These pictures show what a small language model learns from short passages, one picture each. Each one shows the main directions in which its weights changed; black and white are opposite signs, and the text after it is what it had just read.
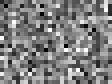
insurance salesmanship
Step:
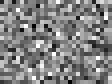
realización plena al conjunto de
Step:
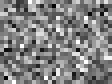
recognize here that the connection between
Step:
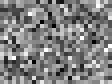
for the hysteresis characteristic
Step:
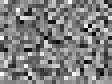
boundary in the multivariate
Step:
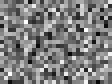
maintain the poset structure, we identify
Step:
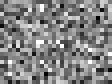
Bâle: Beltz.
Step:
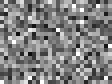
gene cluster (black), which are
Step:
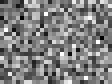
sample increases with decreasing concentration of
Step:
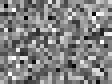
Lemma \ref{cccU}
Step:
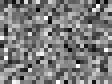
\begin{pmatrix} v \\ 0
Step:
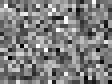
bemorlar eshitish
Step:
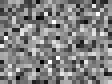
de las pastas parece no
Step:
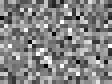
$$ Then by our assumption,
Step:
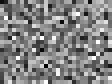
Terhadap kasus
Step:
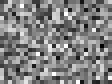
of free radical polymerization with the
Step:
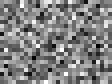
de baylanıslı
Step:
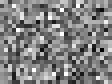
deles, mas sim um
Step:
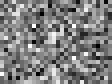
xalqimizning boy
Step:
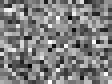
Southern Aral
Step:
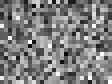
this section, we provide a
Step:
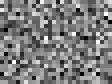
в якій авторка
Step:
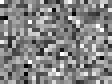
\times Velocity$, then greater
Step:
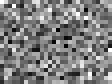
set of closed points of a scheme
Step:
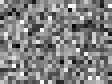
algorithm, \Cref{thm:
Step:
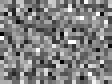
possible to single out the main approaches to
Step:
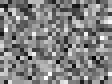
the changes impact dependence of the
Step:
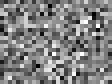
los mamíferos.
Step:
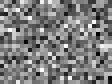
diferentes herramientas y
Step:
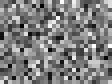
while figure (b) adopts the
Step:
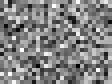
expected to embrace AI,
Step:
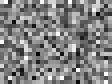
Рибав Экстра
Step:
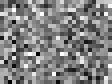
addition to providing superior lateral
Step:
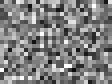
uma doença que se
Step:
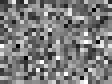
identified with the bottom edge, each
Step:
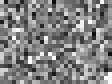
such that $P^{\otimes
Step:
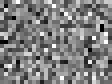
акварелью, и в
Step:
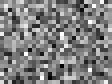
as the one of the best
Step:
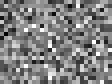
sala o ambiente da
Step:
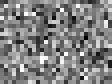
the knot Floer
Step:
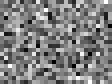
en concreto este mismo
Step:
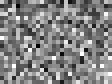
and 2022 to assist researchers with specific
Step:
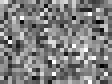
their research skills, deloading
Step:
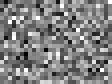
for generic flat tori remains wide
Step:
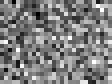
tests to definitely ascertain
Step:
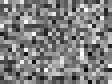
qo’llanila boshlandi.
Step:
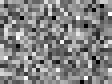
approximated for each value of
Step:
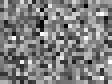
\infty $. It is well-known
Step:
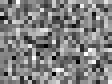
Fenological, Yield,
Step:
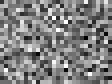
Arqueologia pela Universidade
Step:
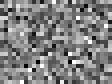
and not on $f$. We conclude
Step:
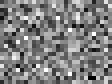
van Economische Zaken alle
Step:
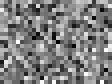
der Redaktionsarbeit zu
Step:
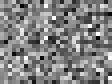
asosiy urg‘u
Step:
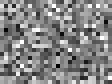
va zichlashish,
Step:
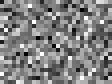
Z$ be given such that
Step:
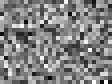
the last, documented lynching
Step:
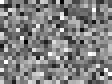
for $A=2$ and
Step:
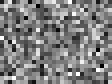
the primary channel for accessing
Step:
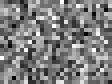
other hand, the generator's
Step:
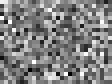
%). Water. Acetic
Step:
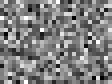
most accessible when the rational
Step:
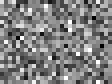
We felt that there was a
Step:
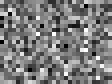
on the directed matching ratio,
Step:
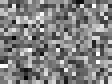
is set to false.
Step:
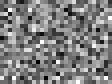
motivation and learning outcomes. This
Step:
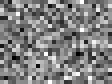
he/she is happy
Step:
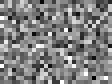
to be a lot to deal
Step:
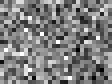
Service; Teamwork
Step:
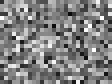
then the redundancy conditions say
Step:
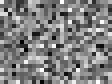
that they have no known competing
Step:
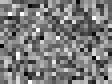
a source of gossips in
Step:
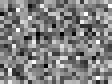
more benefits, as well as more market
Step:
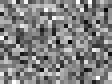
endangered by terror cell
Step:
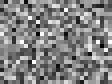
absurd result. Hence
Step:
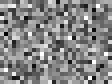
on $T^*M \otimes
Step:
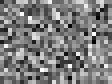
Interdisciplinary and Multidisciplinary
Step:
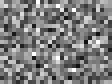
publics aux acteurs de
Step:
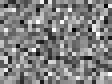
\end{equation*} and
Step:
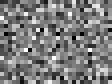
$M$-definably homeomorphic to
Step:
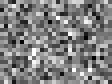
Substantial benefits can be
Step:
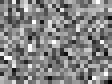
guerra contra a
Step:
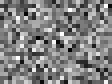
the continuous image of $H$) it
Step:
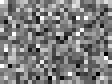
measured bandwidths are 660
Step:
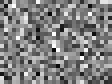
infections of the adult.
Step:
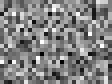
study comprised of ten
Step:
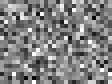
use the network as an alternative news
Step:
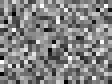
5), 30 cm (simulation
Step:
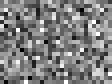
compare the performance of the proposed
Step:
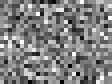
Centre for E-learning.
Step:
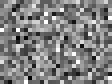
traffic collected by a network of
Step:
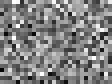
the vertical bundle of $\pr \colon
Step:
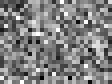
there are significant gender differences in
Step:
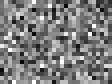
(2000). The differences in places
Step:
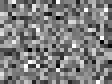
defining ideal of the twisted
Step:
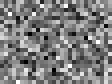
temples made payment to workers
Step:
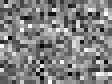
rigo, inizio di un
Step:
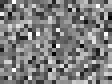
representation theory. \newblock {\em
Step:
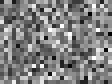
these strategies include selling new products such
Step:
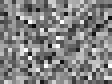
frequencies Three variants are
